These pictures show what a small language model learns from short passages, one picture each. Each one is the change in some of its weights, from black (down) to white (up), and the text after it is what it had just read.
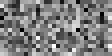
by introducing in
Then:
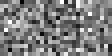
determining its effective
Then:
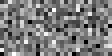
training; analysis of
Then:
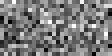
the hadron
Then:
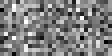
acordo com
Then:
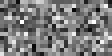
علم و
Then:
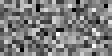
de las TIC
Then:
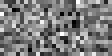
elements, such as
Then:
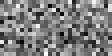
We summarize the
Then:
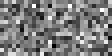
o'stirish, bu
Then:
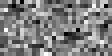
unphysical solutions
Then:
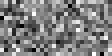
discussed in a
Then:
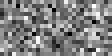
just assume that matter
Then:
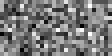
the construction of
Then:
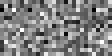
rinuncia a
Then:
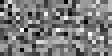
are special cases of
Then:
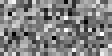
are not present in the
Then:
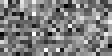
linear space for further
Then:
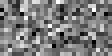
only satisfies the
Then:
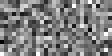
state is a linear
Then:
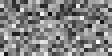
the number of times that
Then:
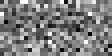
decreases. When
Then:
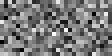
\infty $, the
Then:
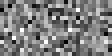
à circulação
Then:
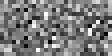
this work are idealized
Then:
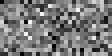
в силу в
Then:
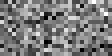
2 and 3, we
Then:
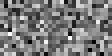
vector profile as the
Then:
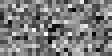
va samarali
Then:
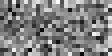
belang. In
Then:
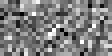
one proposed here is a
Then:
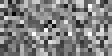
spectra of the second
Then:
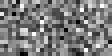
potential disorder of about
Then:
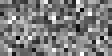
structure while FSIs
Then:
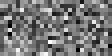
nazarida diniy
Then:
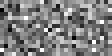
for the result of measurement
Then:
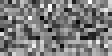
der jüngeren
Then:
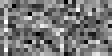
pai faça
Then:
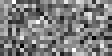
foi delimitada
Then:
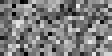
the full non-linear
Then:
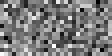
the \lya\
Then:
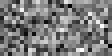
якраз і
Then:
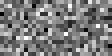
ip tortib
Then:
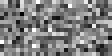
time, it is observed
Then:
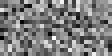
relevant contextual data
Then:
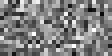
zero while keeping
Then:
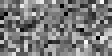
we can apply the
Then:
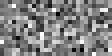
a language
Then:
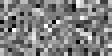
of deviations measured
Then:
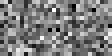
and any later measurements
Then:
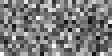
yang telah
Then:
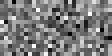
should write based
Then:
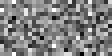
probe internal
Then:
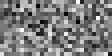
adaptación al
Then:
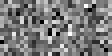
VK dat het
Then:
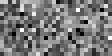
further details. In
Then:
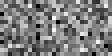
geral. Ao
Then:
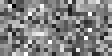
show absorption features
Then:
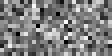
is fit to each
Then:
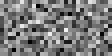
magnetic moments
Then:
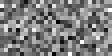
objectif :
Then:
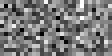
on the perturbations,
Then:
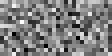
even in heavily
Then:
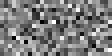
les répondants
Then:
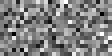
людей с
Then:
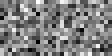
where $i =
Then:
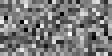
Here we compare
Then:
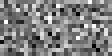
Java, or
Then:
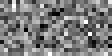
físicos y
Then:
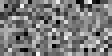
the pair-wise
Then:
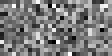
Our analysis will
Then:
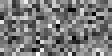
in using these super
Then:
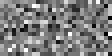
All authors
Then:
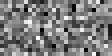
and the charged
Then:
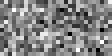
trillion at
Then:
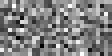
sua modelagem e
